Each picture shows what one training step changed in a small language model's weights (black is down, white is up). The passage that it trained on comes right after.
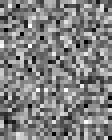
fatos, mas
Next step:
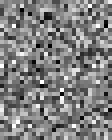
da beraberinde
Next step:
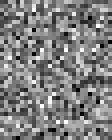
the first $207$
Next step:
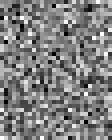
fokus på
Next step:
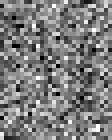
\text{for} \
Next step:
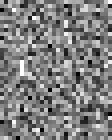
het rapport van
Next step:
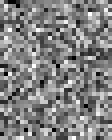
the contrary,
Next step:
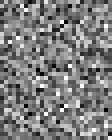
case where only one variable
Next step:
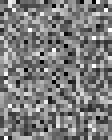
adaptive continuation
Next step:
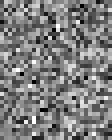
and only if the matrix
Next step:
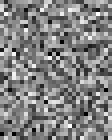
space. Without
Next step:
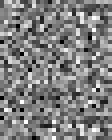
style) dep
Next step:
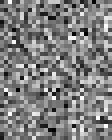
PDE of the form
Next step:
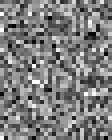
small glaciers
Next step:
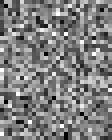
Dual ta'lim
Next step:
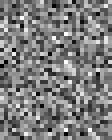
2 berikut
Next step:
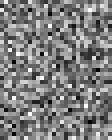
de educação a
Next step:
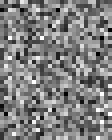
the residue field
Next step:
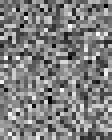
a predefined
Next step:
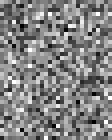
aumentan. De
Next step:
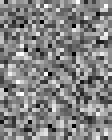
O multiplicador do
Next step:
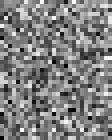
inverse problems for
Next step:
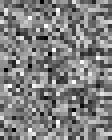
from the expansion
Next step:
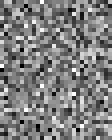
GJOR scheme
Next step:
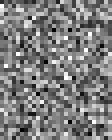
До друку
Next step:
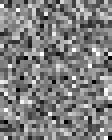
обозначения и
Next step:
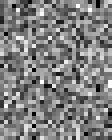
Algorithm 1
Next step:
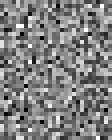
grupos de
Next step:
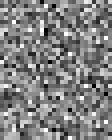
yang aktif di
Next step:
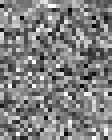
then $\A$ is
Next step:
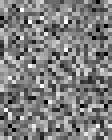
an application, a
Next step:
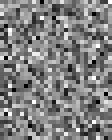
sample sizes are
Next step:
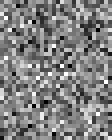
за часом
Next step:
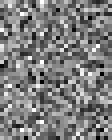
the transthyretin
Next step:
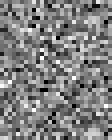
and methodical
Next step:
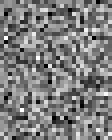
of length at most
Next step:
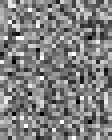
a China e o
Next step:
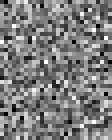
structures if and only
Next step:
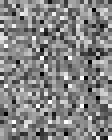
с принципом
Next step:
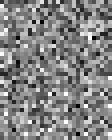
потом, в
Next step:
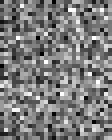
corresponds to a
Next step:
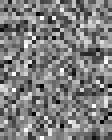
11 Prozent
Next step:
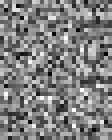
solutions of the 3D
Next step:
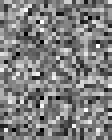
First suppose
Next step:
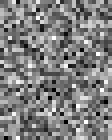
$u^{\eta}$ which
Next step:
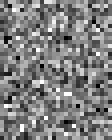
corresponding pair of the
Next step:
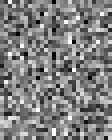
relatively few results
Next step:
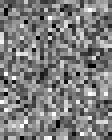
para la evaluación
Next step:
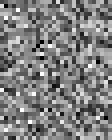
أن الفجار
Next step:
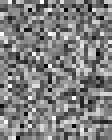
of the remaining 10
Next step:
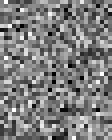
j$ and the fiber
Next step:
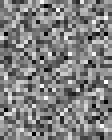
positive del nonno ci
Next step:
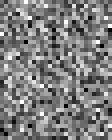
the algorithms’s
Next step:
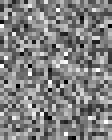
as indicated in
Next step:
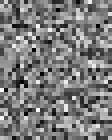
up and blowing
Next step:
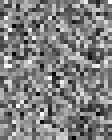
is the Lagrange
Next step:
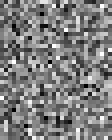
rules for estimating
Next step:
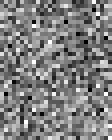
with $m > n$
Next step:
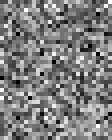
Note that, by
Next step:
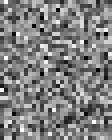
we restrict our
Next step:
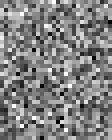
como la identificación
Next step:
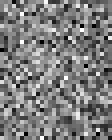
$M$ constructed
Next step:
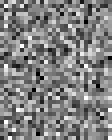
dem Projekt
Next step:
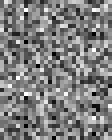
is not a small
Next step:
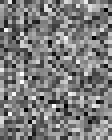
does not belong to
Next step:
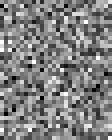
que por tramos,
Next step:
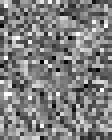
lower bound for the
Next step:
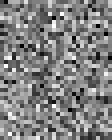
adequadas e
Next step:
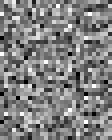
plus grand
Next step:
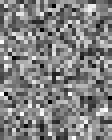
omit the proof.
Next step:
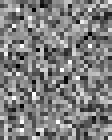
uchun ba'zi
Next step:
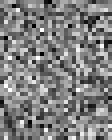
the polygonal
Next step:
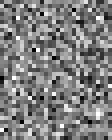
same Hilbert space
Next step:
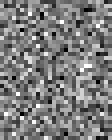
belong alternately
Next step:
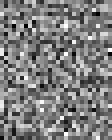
telata, fibre
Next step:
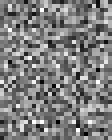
and a large value
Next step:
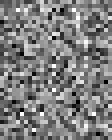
1pt} {\kern
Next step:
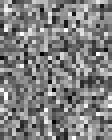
can make the following
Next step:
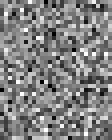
de síntomas
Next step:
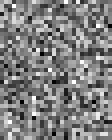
estimate of the function
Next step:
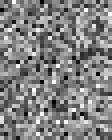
the $Z^{\prime
